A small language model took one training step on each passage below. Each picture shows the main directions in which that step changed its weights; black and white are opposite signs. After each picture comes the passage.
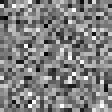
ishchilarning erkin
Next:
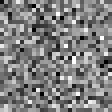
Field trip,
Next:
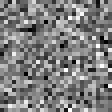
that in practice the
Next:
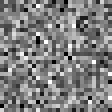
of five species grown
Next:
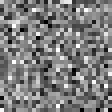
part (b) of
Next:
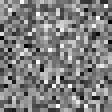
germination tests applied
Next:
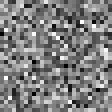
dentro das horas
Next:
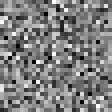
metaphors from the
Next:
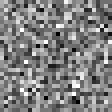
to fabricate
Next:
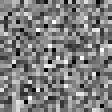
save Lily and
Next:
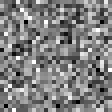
the law that is
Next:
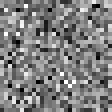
se han estimado en
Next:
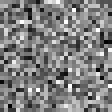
also keep the
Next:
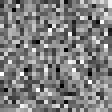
pues se trata
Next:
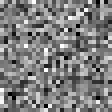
that the teacher has a
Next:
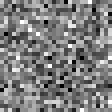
dilates. In the
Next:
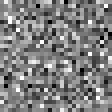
— zapewne
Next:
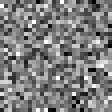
algorithm to prevent feature
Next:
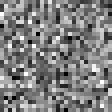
reduzida da
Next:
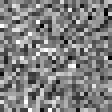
как педагогическая
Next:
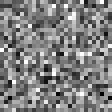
human and society in
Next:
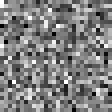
del interior del
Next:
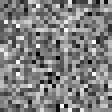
about 50% from the
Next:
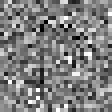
no suelen ser
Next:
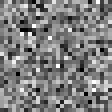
out the effect of gender
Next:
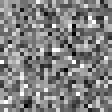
with optimal texture characteristics
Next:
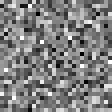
заходи» в
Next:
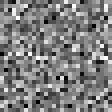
jurnallar tashkil
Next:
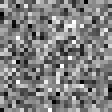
toxin application,
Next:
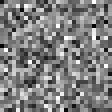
within the Danish
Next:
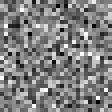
occur with a certain cultural
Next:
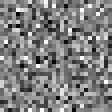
during vapor formation and
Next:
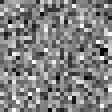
muitas vezes,
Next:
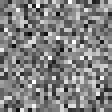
will include targeted
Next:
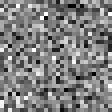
momentum operator,
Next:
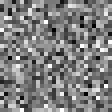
visual impairment.
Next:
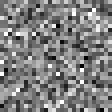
its light weight and small
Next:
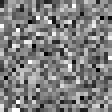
criminal law
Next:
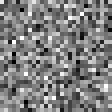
that there are a number
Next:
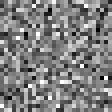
from experience. So
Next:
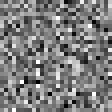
no se realizó de
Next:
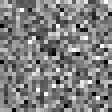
ham turlicha
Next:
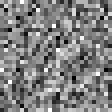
in surface energy,
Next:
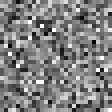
м. Маса
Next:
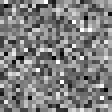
restauração e
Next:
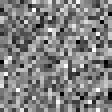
xulosalari va
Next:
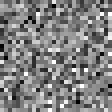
diluent for
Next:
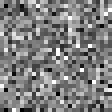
confirmed the historical
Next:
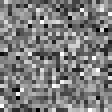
with a real-time
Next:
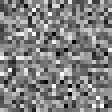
(Figure 1). Figure
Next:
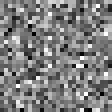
competitividad. A
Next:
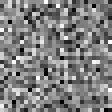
installation sites
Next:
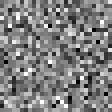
comuns, sem
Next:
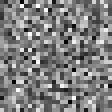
phases of every research
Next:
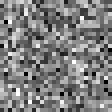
aspek teknis dan
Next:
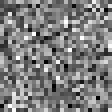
individual's own view
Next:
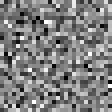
și acte privind
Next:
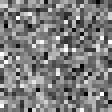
intilgan rohat
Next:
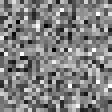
well-being of
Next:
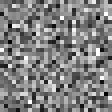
LUMO energy was
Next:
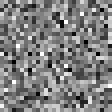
u, kim
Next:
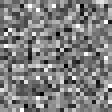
o paciente de um
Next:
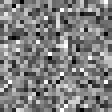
balki audit
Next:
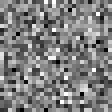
ions from the active
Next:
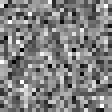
Lohn wurde.
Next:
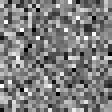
garnet) to
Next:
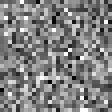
methods Purposive
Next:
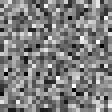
in the analysis process.
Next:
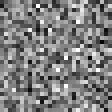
therefore identified as appropriate for
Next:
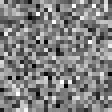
each 1 °C
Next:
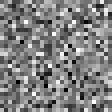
Україні** м.
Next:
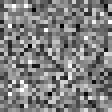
M. Assessment
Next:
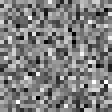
method was checked
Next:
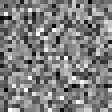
strategies can potentially
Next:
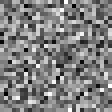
o'quv, ilmiy
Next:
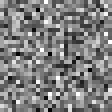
identify priorities,
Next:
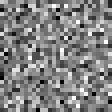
чином, було
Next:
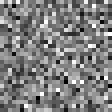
Escuela de
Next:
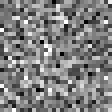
95% Valores
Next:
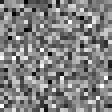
Q., et al.
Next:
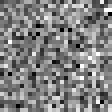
observed for the blends
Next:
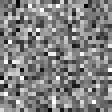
through its thickness,
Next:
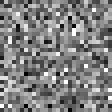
Communication Plan**
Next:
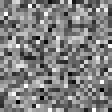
during the collection of the
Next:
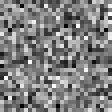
at an elevation
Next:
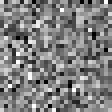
an intruding
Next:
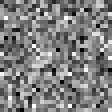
geologische und
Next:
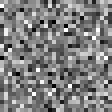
and the groom meet
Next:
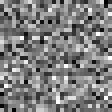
Estado limitado tanto
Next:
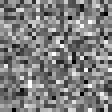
and management of the process
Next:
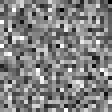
deformity, then
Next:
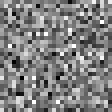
bien la estructura
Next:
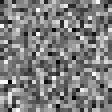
from normal RS
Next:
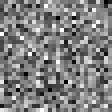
single vector making them into
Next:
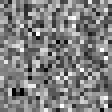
are represented by the
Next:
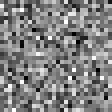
deeply as they
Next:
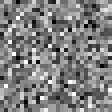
optical connection
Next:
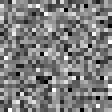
использовать эти
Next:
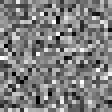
de saúde da criança é
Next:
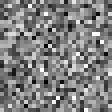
для размещения в
